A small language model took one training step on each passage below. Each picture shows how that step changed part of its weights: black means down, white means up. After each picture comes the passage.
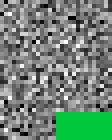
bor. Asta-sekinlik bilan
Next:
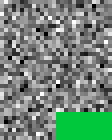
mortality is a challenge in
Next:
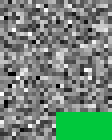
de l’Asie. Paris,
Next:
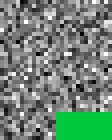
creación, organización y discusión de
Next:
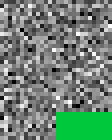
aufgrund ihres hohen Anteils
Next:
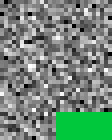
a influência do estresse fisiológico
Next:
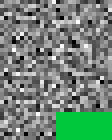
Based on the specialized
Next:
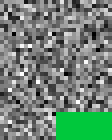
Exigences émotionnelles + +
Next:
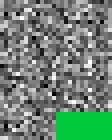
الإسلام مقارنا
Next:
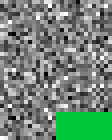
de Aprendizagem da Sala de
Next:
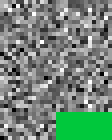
Nilai F tabel dapat
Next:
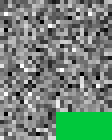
axborot texnologiyalari sohasida
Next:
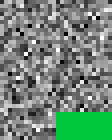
Création de plateforme de
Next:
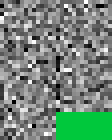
томонидан рағбатлантирилган ва
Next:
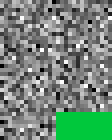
попередження випадків настання
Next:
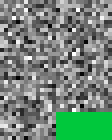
По словам ученых, риск
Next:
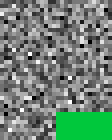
Allah. Keywords:
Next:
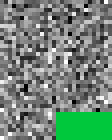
de investigación es ¿cómo
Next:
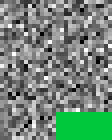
материалов, которые имеют
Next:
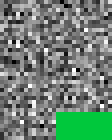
вытекает важный вывод: чем
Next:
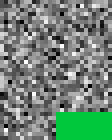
qismlar ham kiradi. Bunday
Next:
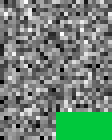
м. Київ ЦДІАЛ
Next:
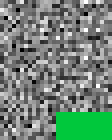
Туксанова Д.И.,
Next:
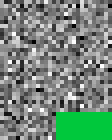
UX дизайну - дослідженні
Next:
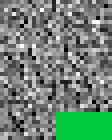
experiências compartilhadas, via
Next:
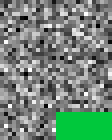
bu suvni imkon darajasida kerakli
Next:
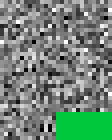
- Tushaar, Shah.,
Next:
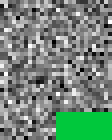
*Nauchnoe obozrenie:
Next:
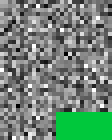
лексика в туркменском
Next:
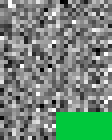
A.; GUEDES, B.
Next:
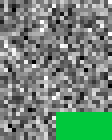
der ICF zu fördern.
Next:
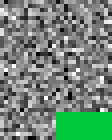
59 - C. Stefani, in
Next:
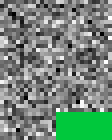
de las tareas, mediante una
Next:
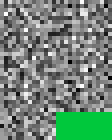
reflektiv fikrlash" deb
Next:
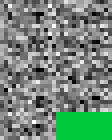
APRENDIZAJE DEL
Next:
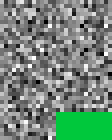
autismo nos anos iniciais da educação
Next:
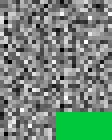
uchun bilish jarayonlarini rivojlantirish asosiga tuzilgan
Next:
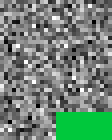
oshirilayotir. Bu o'quv
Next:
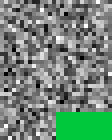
innanzitutto scuola,
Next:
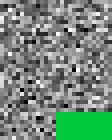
século XX, pouco
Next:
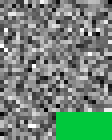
to'lash va ishga qabul qilish
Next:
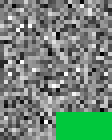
tarbiya Konsepsiyasi”. - T.:
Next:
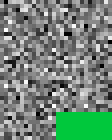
jako energetického
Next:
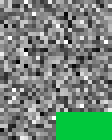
catalogues, collections of
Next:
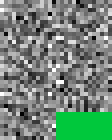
Nesse contexto, os cuidados
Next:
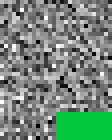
hisoblanadi. Mazkur maqolaning
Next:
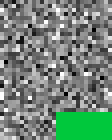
Binnen Van Lanschot is de
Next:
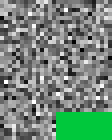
juntos para dar ao Direito
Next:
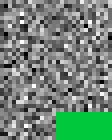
позакореневе підживлення у
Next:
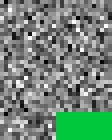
olinadi: ular o'qiganlari
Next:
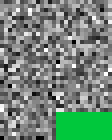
Islam awal. Puisi ini
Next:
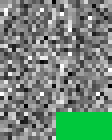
содир этилиш эҳтимоли
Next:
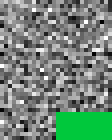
Partai Demokrat, dan
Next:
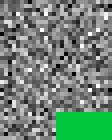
Education and Research. – 2022. –
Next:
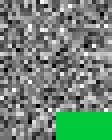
11. Бергсон А.
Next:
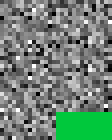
podczas gdy u samic
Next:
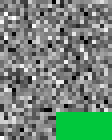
для освоения студентами тем
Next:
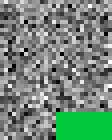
verantwoording wordt
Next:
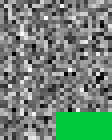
samarali ta'sir etuvchilardan
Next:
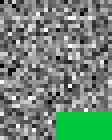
то время и некомпетентное
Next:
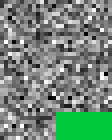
del COVID-19 Academic stress
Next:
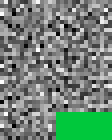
and tasks of the state in the field of
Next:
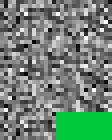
o'z ijod mahsulida
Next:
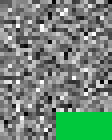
tahlil qiladi. “O’jar”
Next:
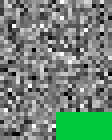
надійшла до редакції
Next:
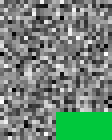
aesthetic, ethical,
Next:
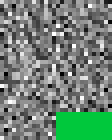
Yuridik sohaning har qanday
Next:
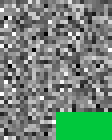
микробларга қарши фаолликни
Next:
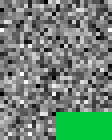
avtomobil transmissiyasining
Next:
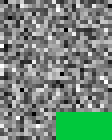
de ansiedade. A avaliação
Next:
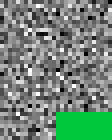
Бреттон-Вудской системы
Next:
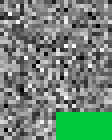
ранние этапов занятий,
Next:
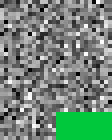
yo‘nalishlarni ishlab chiqish; -
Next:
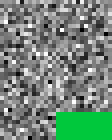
O pressuposto lógico de um
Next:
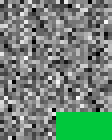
على الاقتراح
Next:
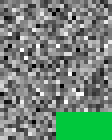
Dejours: O sofrimento
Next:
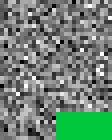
that FoMO acts as the primary
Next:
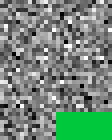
Л. Мановичем, може
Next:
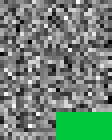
lassen daher nur für den Feld-
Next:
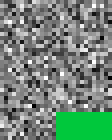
protiprávne konanie,
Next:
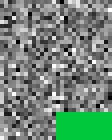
Autor opiera swoje
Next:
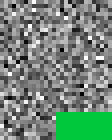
человека. Этот мир
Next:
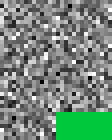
em Serrana e Serra
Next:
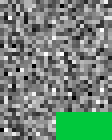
junto con los zoantidos y
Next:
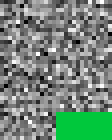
asfáltica no adherida;
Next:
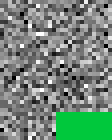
кўпинча бахтсиз
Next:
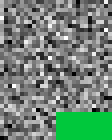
perdere qualcosa di sé
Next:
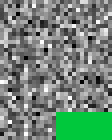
histórico en el que muchos
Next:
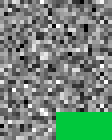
и женщин (рис. 2).
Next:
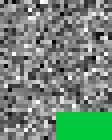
А. Ф. Черниговского
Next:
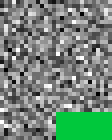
de Arruda C. da Cunha,
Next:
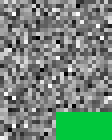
del terreno. Por ejemplo,
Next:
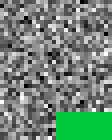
rivojlanishi moliyaviy xizmatlar bozori
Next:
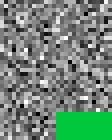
ta'sirini o'rganish
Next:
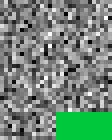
vengo mencionando el problema más
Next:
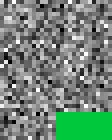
diantaranya: 1. Bentuk
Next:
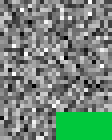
confrăților. La expoziția
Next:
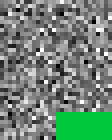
die Entscheidung zugunsten von
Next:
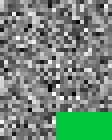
онкология кафедраси
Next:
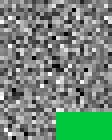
page Chapitre IV :
